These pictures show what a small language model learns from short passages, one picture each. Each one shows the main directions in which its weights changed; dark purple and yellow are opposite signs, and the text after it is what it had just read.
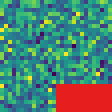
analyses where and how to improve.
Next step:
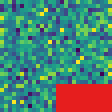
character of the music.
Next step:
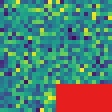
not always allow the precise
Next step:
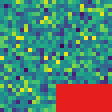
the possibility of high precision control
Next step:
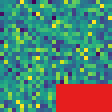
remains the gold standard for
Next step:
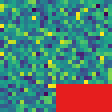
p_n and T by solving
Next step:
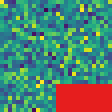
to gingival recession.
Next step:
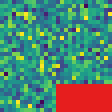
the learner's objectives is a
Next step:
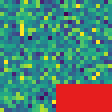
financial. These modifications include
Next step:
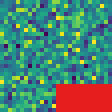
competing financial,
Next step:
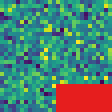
on COVID-19; to find
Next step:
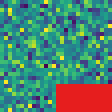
of chincona has been
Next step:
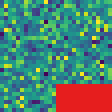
- Seshadri R,
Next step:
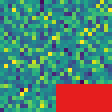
properties of yarn - relative
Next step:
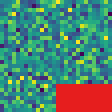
power in order to achieve certain
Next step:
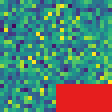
level of willingness to make use of
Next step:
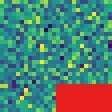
– 2 (% Swelling
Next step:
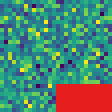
for an education system that would promote the
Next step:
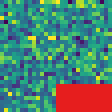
olishga va
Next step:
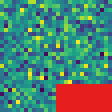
South Carolina
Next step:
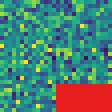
industry collaboration, and
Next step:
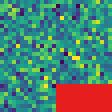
and heterosexual vs.
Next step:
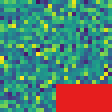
represented by a line, with
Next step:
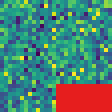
career. However, the material
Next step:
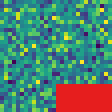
M. Patil Medical
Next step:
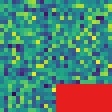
the number of tests taken.
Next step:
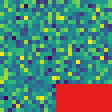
by interferometry. The
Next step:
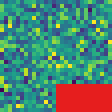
and Post-Intervention Data
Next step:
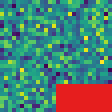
mean housing energy consumption associated with
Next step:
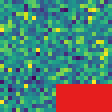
the conclusion that IMI
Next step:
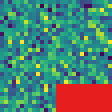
NGOs operating in the
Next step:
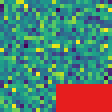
receiving the tablets.
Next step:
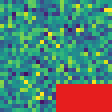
the benefit and the challenge of
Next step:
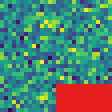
system on the network. The packets
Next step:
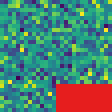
been added to device; and,
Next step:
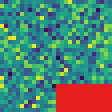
gastrostomy, the least
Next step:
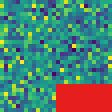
scores. The range of
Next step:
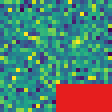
synergistic cooperation between
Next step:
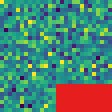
of dominant alleles in their
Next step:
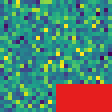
creative approach; - ensures the
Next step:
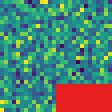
with Oregon State University
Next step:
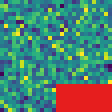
provide opportunities for criminals
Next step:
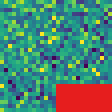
work. The result is given in
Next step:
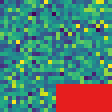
ones in increasing the xanthan
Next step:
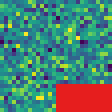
and responsibility. The weak
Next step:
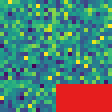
oral famotidine in
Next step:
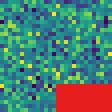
In today's world, cellular
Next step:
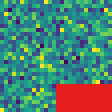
port voltage yielded the
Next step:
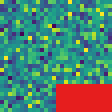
the contextual factors influencing infant
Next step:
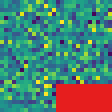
times in the Corpus,
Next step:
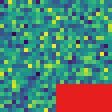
premalignant lesions of
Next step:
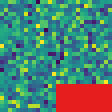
HPBCD sample showed the
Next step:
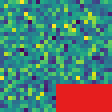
see the doctor, health
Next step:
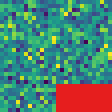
the training of professionals to respond
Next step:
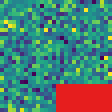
teacher. Students must be
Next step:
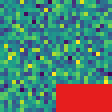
developing power Indo-Pacific
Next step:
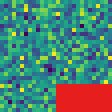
the optimization methods that aims to
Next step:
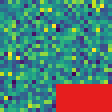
paid out by Baker from
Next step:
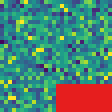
rating of 3.10 which indicates
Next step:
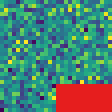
drawback of this system is its
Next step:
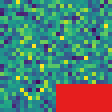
model that can capture the relationship between
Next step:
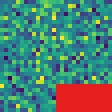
be within the range of fuel to
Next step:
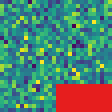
IN MODERN
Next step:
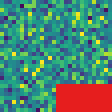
202. In order to extend the
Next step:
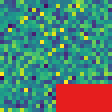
Letters and Poems
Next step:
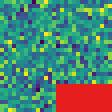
the Università degli
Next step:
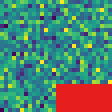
DNY Greece 15
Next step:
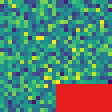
values to Ball [1] using low
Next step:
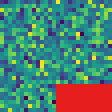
Sig. Exp (B)
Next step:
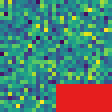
as companies can thereby
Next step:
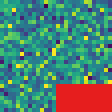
and “naturally” as possible to
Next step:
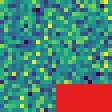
subsequently demonstrated that
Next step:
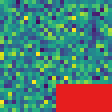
reduce their consequences."
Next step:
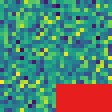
various species in a highly
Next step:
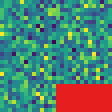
Key areas of innovation in
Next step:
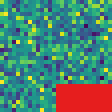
raise their potential against
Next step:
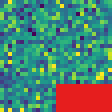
metals and revealing the
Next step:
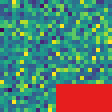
experiments, we modify the
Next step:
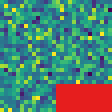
in figs and eat them with
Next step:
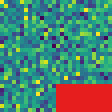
quick dispersal through
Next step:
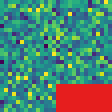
foods currently or previously
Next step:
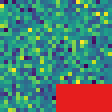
biological examples: the computation of
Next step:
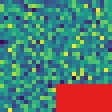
to either docking
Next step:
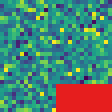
was a man who would sit with
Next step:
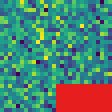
was one of the first and most
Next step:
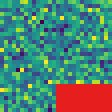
to determine the crisis communication
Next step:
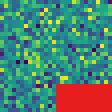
with and without irrigation.
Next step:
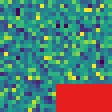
is shown with Wasserstein
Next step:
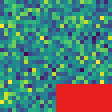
others and wearing a
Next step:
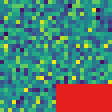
dichloromethane and
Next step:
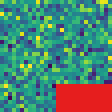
principles - rules,
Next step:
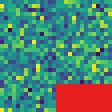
to hip ratio, and
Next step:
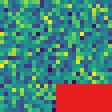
economics, and more. It also
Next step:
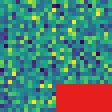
values of q_c and
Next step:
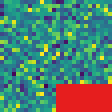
authors and their total output,
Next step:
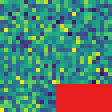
at the bio-business on
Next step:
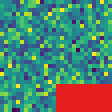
risk of being in economic distress due to
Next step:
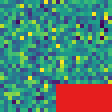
The purity of the compounds was
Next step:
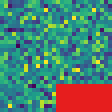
were collected in flowing water
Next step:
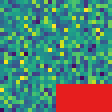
not explicitly mention
